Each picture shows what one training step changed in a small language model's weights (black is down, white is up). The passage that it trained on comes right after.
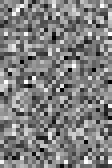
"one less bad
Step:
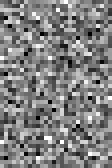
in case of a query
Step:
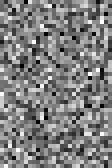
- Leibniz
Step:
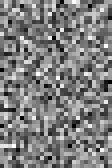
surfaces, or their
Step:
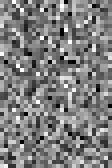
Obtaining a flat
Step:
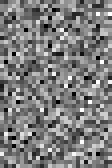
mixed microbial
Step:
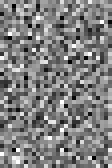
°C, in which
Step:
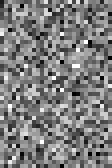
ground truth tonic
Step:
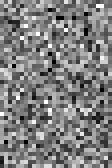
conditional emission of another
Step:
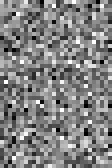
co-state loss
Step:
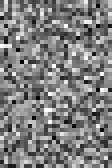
after infarction in
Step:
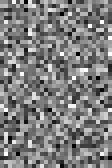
and believe that I have
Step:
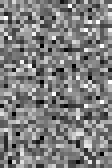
the inflaton field is
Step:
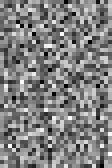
flow at horizontal
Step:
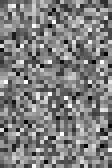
constraint) they reduce to
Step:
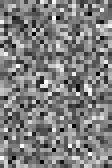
The term human capital in
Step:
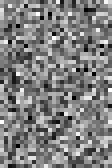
sample) Ethanol
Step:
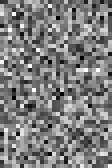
attribution of effort and
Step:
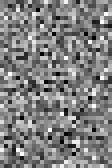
Abdul Aziz
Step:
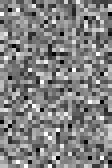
where $\partial_y n$
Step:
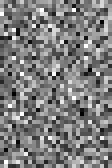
not be identifiable, because
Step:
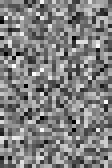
blocks are of particular interest
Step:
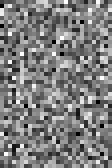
potential; the SMBH
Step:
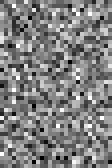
Figure 4: Error
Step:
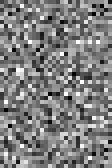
title-wise distribution
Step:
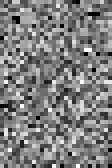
stretched IS
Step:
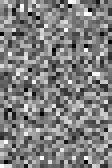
particles $j\ne
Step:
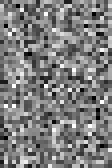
received funding
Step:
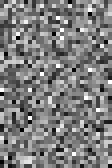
represent periodic functions. It is
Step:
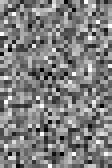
variations (Yu *et
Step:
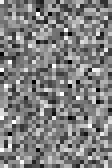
LHC $pp$
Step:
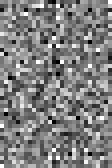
this phenomena.
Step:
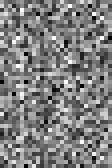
functional differences setting the
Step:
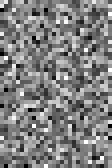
approximate constant behavior
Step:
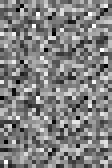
knowledge, but also as the
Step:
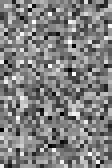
a method that has a high
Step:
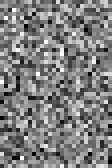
be less suitable for
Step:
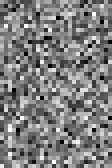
and Climate Variability
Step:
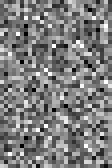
exposure of the inner
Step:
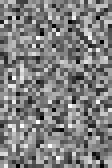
the fact that it seems
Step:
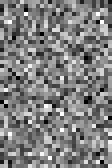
would be achieved.
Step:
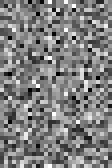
in p-compression
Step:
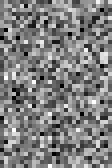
additions; cement;
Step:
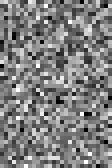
is generated with probability
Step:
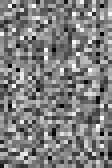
distinguish the different
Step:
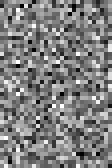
Ta'lim va
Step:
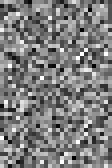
activities of an
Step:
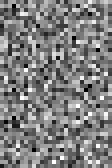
used, and the first block
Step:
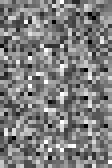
candidate to be
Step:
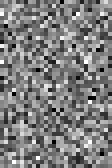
during the final stages of
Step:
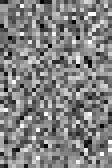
The result from the case study
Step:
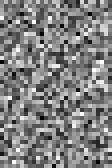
data, we start again
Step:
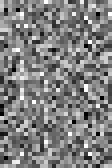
times of the two different
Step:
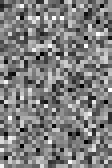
We can estimate the size of
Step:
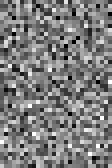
for large values of $\cal
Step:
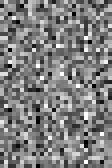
are preferred which are
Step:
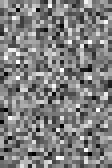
beam pipe to
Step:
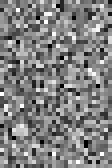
never cross the main
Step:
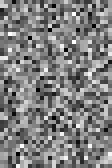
rates likely represent an
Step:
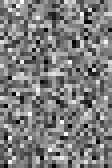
form Nonpatterned
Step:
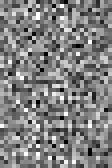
NGPOD was found
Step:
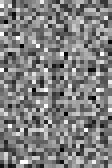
user $i$ to
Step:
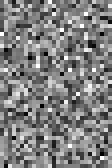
by binding copper
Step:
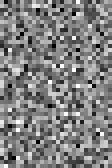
This work shows that atomically
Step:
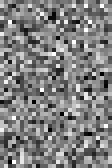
the Canadian Forces
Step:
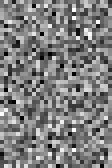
The other group consists of
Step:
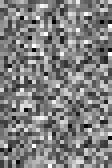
heat and the chemical
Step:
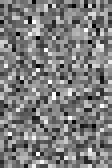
(Hjetland et
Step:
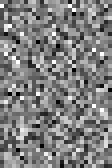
energy conditions which imply that the
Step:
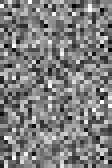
them: vowel and
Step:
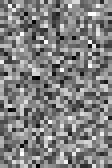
center stage in the
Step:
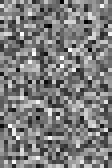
at the cavity is
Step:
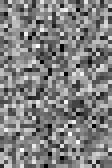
of fitting galaxy
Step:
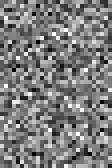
teaching quality and
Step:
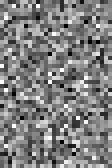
Activity, *J.
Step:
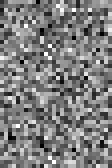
studied some important parameters of
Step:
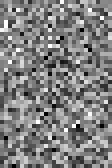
from periods of growth
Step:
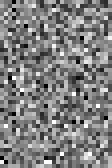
the previous research results may be
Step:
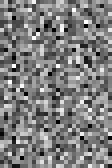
frequencies. The magnetic
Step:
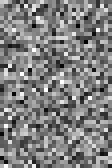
potential well of the halo
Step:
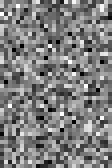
can still surpass
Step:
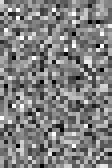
the delay bound becomes
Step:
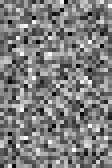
field in these patches should
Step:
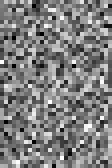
must be conserved in
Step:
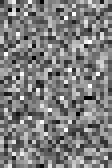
[2], which add the
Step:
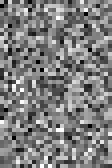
is acceptable although
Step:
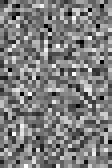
the nontrivial
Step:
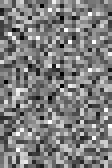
a big interest for their
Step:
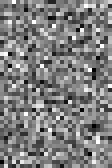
cloud. As a
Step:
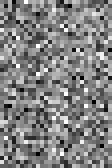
FFA exposure in
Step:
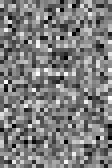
$\xi=1$ the corresponding
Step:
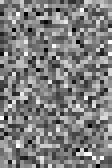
$t$. For scalability,
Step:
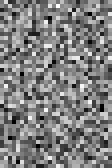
should aim to collect more
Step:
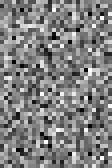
balm powder.
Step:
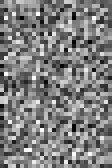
setup allows for diverse
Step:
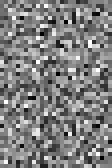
elastic form factor
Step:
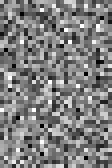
we briefly comment
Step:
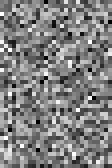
32 available L8 surface
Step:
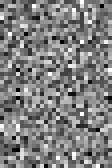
that proprioceptive
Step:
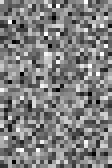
Eulerian), from
